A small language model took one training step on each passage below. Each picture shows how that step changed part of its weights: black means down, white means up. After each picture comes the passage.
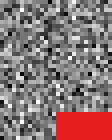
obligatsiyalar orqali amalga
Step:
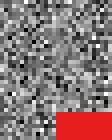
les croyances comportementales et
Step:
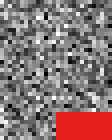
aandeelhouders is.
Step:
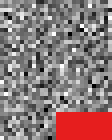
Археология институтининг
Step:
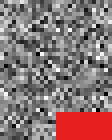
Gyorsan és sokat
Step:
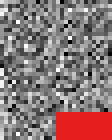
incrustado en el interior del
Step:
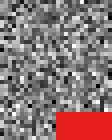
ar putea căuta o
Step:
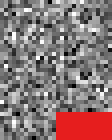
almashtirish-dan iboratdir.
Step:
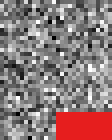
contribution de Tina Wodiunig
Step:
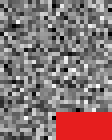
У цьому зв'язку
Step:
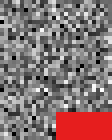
tercer día”, ya que se
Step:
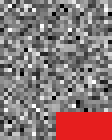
работе «Образовательное
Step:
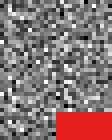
и весьма вытянута,
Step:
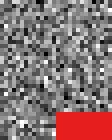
rivojlanish markazi, rivojlantiruvchi
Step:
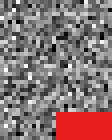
возрасте от 15 лет и
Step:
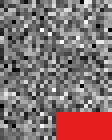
MATERIALS AND
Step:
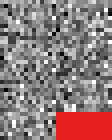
taraqqiyot darajasi bilan
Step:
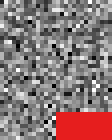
più soltanto attraverso
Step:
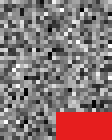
rivojlantiruvchi topshiriqlarning
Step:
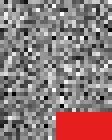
Дренування верхніх
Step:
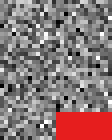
asupra calității
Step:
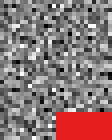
цель и роль этого
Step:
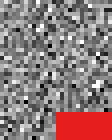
узвий боғлиқ
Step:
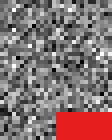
Montserrat Morcillo
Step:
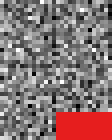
takviyelerin OSB
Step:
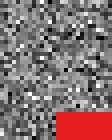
Bayrakdar, M. G.,
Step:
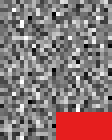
برنامه بررسی در
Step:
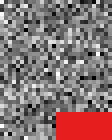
em concreto em uma ação? No
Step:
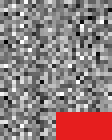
кўчиришга интилиш
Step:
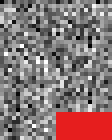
et al., 1997), usualmente se
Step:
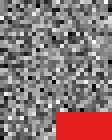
denominador común de apelar
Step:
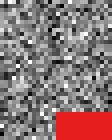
extiyojlarini qondirish,
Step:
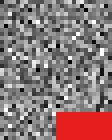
Der Dienstleistungssektor
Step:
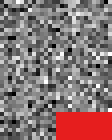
maqsadga muvofiq
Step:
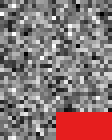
San'atshunoslik fanlari
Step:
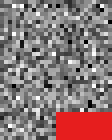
Discurso, mais do que
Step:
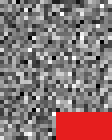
și gândirea
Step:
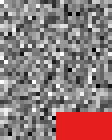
the social function, especially
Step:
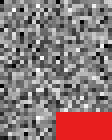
de grupo, caracterizado
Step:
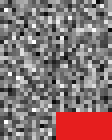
hám xabarğa iye
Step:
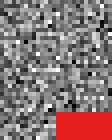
sociais). 12. Qual das
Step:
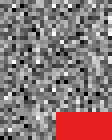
ва нотикликка оид
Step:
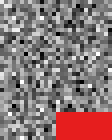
hamda “Respublika”
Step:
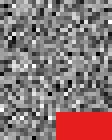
повышается удобство
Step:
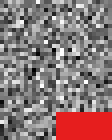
orqali. Ming afsuski,
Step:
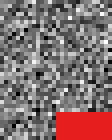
A. M. Silva, P.
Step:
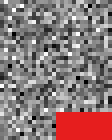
til nyhedsugen
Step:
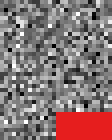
va musiqa cholg'u
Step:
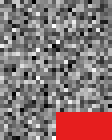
conservation, le mode de
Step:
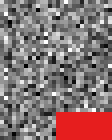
прогнозирования риска
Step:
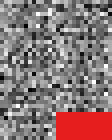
recours au télétravail
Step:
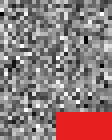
de hele keten op elkaar
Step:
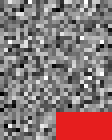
нейтральным странам
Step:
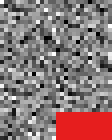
que pode acontecer em
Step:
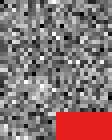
jarayonida rivojlanadi. Mazkur
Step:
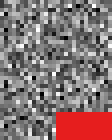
различных языках
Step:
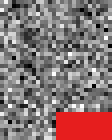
de millions de personnes dans
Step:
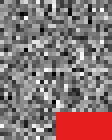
destacam-se: - Uso
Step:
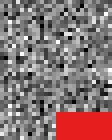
escala Likert se observa un
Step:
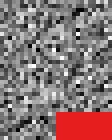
"El comportamiento en el medio
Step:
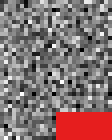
Д. О. Форсайт
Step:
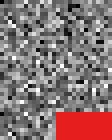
tidak mempengaruhi
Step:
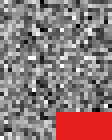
омиллар, ҳолатлар,
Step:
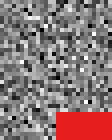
tecnologías de otros
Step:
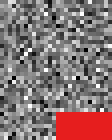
analysis and draws general
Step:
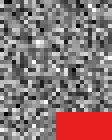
kehidupan peserta
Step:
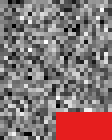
calatidiului și
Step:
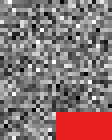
de Madrid, España.
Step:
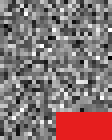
... Zufarova Nozima
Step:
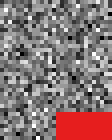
2. Горелов, В.
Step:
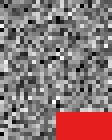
prostate cancer. The
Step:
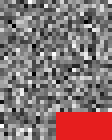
(skupno število
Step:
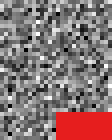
Surgical Correction
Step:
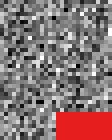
PROCESSES OF
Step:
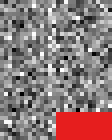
закону Заленського)
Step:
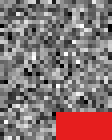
xil tuzilish, ishlash
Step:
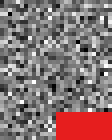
будет доступной для
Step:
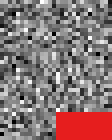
kontrol stratejilerini ve
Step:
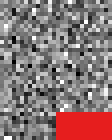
спортивної роботи.
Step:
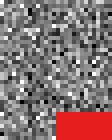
toǵaw, qobız,
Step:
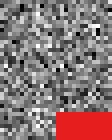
comunidades en los territorios de
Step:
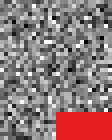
dağ metaforu ekseninde
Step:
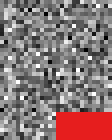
произведения, кроме
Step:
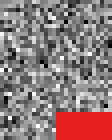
al aumentar los valores de
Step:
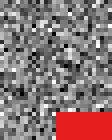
Tierzucht im 19. und 20.
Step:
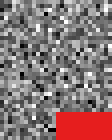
собой «воплощение
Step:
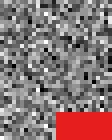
ва уларнинг 55,5 %
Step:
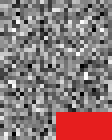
mechanisms of kidney
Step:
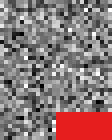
tidak sebanding dengan
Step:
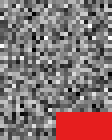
shamolga nisbatan
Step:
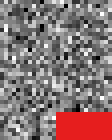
produces contributions for all the
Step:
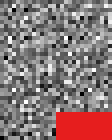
бала в учасників
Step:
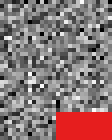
estar animal, qualidade de
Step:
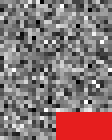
está diretamente associada à
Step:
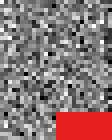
нарушить. Когда же
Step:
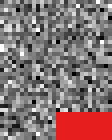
con 130gr. San Rafael
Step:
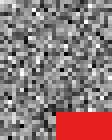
Муҳимликнинг даражаси
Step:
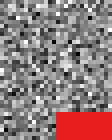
de aprendizaje y trastornos
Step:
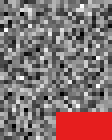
dans l'application. Du 2
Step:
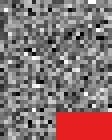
Balakumaran, M.
